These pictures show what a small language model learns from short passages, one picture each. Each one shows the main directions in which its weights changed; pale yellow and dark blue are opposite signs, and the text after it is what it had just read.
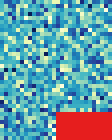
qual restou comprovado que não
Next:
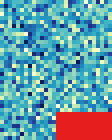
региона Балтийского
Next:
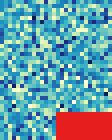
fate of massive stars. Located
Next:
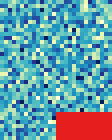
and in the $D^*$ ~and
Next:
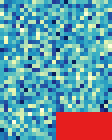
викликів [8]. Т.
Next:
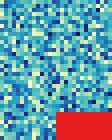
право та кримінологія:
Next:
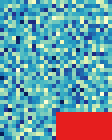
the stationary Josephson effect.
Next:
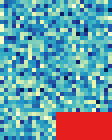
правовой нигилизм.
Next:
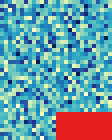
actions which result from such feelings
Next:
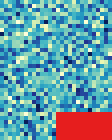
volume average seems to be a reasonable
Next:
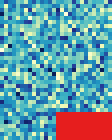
وقوع هذه
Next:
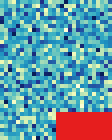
axial coordinates $r$ and $z$,
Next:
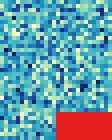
transformation and to derive eq.8 using two
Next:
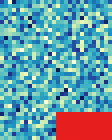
cavity, corresponding to a 100 microsecond
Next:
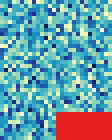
espaços destinados às
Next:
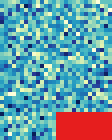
for disks c and d it is $0$
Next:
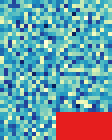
it will be finally possible to formulate an
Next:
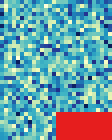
термины в налоговой
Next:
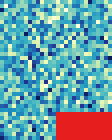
their lengths continue to increase,
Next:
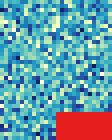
Lennard-Jones fluids considered
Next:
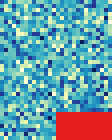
effect in a single-qubit system. a)
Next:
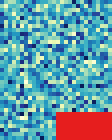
больных в стационар в
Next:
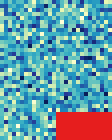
ва номедикаментоз
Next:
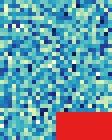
how the the total interest in the black agent
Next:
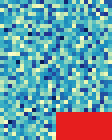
in the quantum regime, such as the
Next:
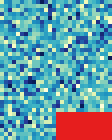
dalam mengonstruksikan
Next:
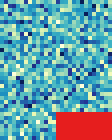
impact finite-volume corrections. For example,
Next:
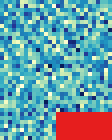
not exceed unity. However, this expression
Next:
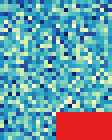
und Leistungsziel passen
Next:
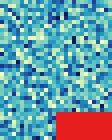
disponível por meio da prática.
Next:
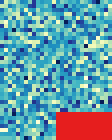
qobiliyatining shakllanishiga
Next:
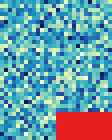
appropriately such that the equation has the following
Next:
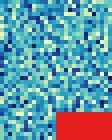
D f\"ur Mathematik,
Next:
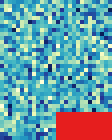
2020 Research and Innovation programme under
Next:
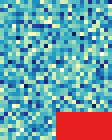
the dielectric permittivity of
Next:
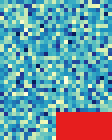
in the $u$-plane. \bigskip
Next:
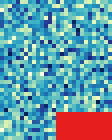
watak dan karakter di
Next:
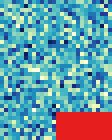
y mejorando la eficiencia
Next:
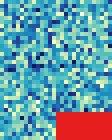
мукамал ўрганиши ва
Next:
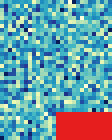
АВС, и демонстрация
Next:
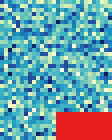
ertaklari va boshqa
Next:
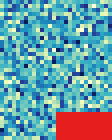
and carboxamido-functionalization
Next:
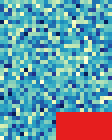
"Eupigmin," which are used for
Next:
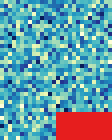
all the properties of the disk. Even if
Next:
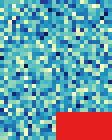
{$^{a}$}\emph{ Department of
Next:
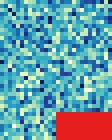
economic culture, economic
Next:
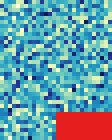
coil \cite{masuda12}.
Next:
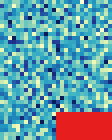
at 95°C for 8 min,
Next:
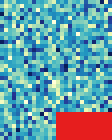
згадати: щодо ст.
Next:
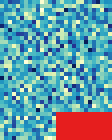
MoS$_2$ islands on
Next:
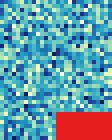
discuss properties of the liquid-vapor
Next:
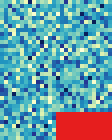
$R_{\rm high}$ is simply the sum
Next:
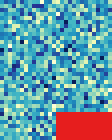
execution. SWE-bench
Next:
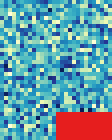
the phase-space re-mapping
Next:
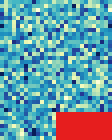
аммо уларнинг барчаси
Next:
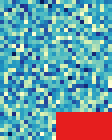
untuk penggunaan
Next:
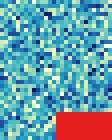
foil, the effective UCN count rate
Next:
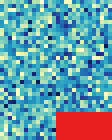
Galilean tensors, and the
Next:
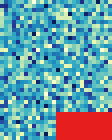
раннего возраста, а
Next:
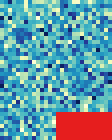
✓ Kasuks tuleks
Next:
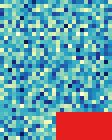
мышление и формирует
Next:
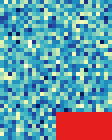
of path delay and some of its properties
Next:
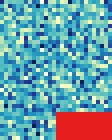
visited, G.delete(
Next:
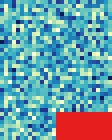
property bases the validity of the
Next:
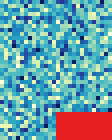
settings. The dashed horizontal
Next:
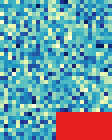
qilinadi. Taksonomiya
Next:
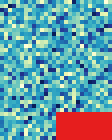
on a state (i.e, three choices
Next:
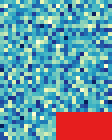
the resonance frequency, the input frequency is
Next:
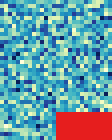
increases with increased cancer fraction
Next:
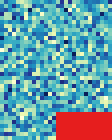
be direct CP violation, so we
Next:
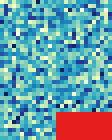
field can still be readily inferred from the
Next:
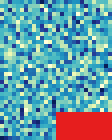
dalam proses historisnya
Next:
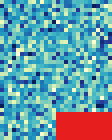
by the screen *SC* from the
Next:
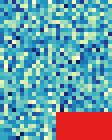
yoki quyi qismida test
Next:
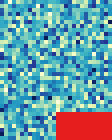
noise differential among the Tahiti and
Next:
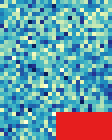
qarashlar belgilangan.
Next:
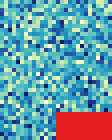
қилиш мумкинлиги
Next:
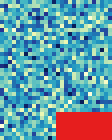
ishlab chiqarish va tayyor
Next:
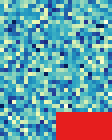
phase measurements.'' Indeed they call
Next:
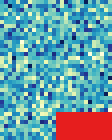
hisoblanadi. Sheva
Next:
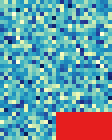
zero. In a neighborhood of the
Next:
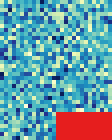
Computer Science and Engineering,
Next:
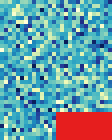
la producción científica, como la
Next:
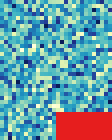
breve esboço histórico,
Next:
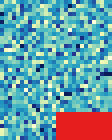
\approx 90$ (note that the corresponding parameter
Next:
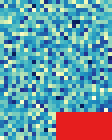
an integral component to the overall energization
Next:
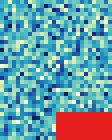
chest computed tomography (CT)
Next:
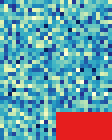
example of a center-plane slice of
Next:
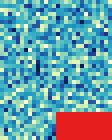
Ω·mm and 26
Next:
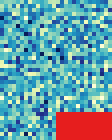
científicos. 30% Carrera
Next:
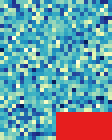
which we would introduce in this section. This also
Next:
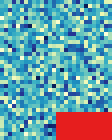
un viaje por el universo,
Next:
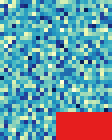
one needs to calculate the determinant
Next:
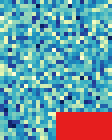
(solid) and simulated (open)
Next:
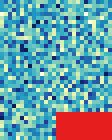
\left( 1 - \frac{\Omega
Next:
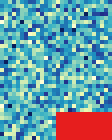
n_\uparrow - \hat n_\downarrow
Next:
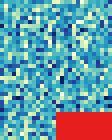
Шу билан биргаликда
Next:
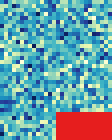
Up to date (仮)
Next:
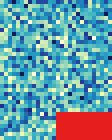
virtual photoproduction amplitude
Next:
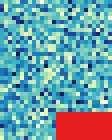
an ideal Fermi gas, \[
